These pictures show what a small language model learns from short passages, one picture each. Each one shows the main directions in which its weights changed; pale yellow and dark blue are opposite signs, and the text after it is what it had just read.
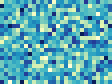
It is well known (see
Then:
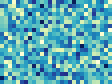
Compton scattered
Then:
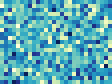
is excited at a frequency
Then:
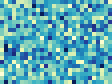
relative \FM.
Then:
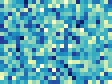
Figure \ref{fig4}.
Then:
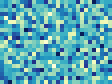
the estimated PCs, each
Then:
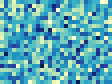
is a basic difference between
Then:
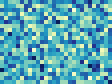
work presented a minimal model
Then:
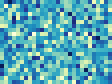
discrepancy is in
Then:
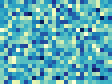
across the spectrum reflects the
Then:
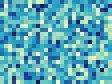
functions. This form is valid
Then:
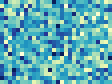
2 observers was first
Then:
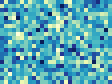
cd, cs,
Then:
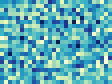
attenuation exponent
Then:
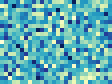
beneficial to
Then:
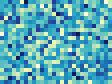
will then perfectly
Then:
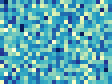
{journal} {Phys.
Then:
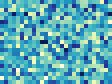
allows processes to stay out
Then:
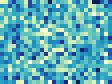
as yet no theoretical
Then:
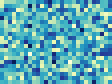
measurements is considerably higher than
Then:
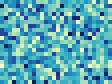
energy efficiency of state of the
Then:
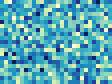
the triangle diagrams of
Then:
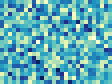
likely to arise as a
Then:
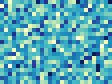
h$ are presented in
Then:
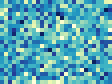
ensure resilience,
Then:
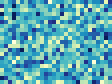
between pressure and tension is
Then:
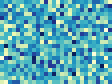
of a spin polarized
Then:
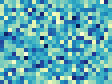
field strengths.
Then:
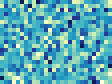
the state $s_N$ is
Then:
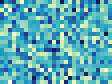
$D_H$ were measured
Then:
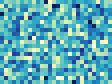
experiment. From the
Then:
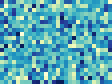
of the emission spectrum and a relative
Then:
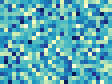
that an undetected
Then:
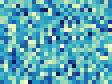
implies \begin{align*}
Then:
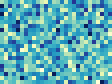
channels 0 through 2 and pairs
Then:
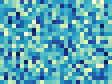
single system. More general
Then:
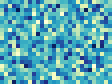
an ideal state.
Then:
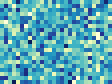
free bosonic fields.
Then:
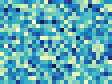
to compute gradients of both
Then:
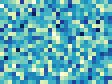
The statistical error is equal
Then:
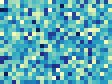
in efficiency with larger files
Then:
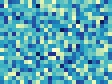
that the large-p behavior is
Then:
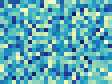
do not conserve photons.
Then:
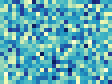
regular expressions, was
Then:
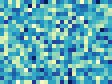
version compiled with the
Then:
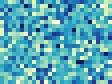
in ARPES.
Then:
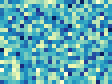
acts independently and
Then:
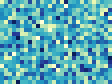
= 0 \mid x \in
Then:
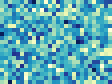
We apply a roofline model
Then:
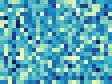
MeV energy range in the galaxy
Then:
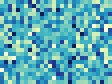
a Bohm-like
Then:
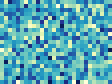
absence of a current-quark
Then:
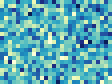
analytics lack users'
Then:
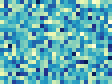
in two different limits.
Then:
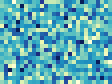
peak caused by the
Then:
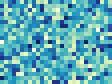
on this basic model of a
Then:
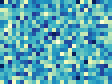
the last one derives from the
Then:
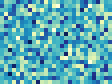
should be surprised. For
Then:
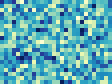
$T$ matrix becomes
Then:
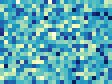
of Variational Analysis}
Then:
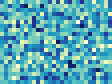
transparent in this
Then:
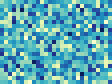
it is easy to prove
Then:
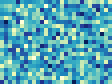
monotonically with the length
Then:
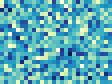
$E$ conservation:
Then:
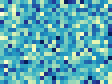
Our MOND
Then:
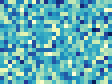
the molecule is ionized
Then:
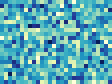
present results in the intermediate
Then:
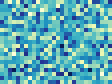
initial point). Fig.6.
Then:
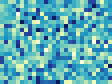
a discontinuity for all
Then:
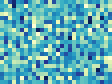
a Lorentzian
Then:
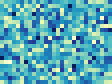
\rho_{\gamma}} \equiv 1
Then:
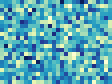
$\omega_j$ are the
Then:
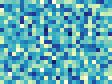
points (conditional on
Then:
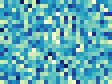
the sum of two contributions -- the
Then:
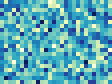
pasta region is needed to
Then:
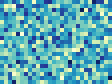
one-body density operators
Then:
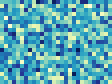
point pairs, as described
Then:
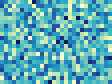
Unlike previous analytical
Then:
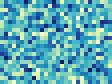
are simply connected.
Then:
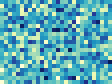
distance in this range. It is of
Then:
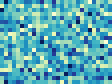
shows that traditional VM
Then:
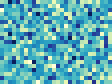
The maximum DOPO power is
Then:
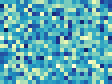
electrons to be seen by
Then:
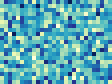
pre-imposed sign
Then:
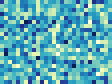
minima, in each experiments
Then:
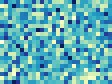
beneficial for
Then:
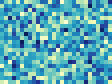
phase. However, as we shall
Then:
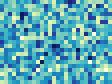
peak near, or shortly
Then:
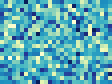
the two intensities provides
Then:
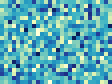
real function \begin{equation}
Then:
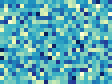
water molecules and
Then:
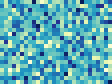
why the beamed radiation is
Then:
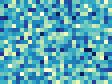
shear is induced on
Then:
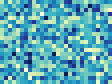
to control important things in
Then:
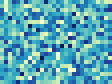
merger of two black
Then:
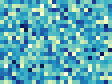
$\gamma\to \infty$. The
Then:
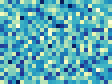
a researcher
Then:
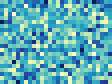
in the text. The
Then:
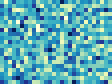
square value of the given time
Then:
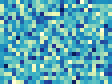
radiating particle or system. The
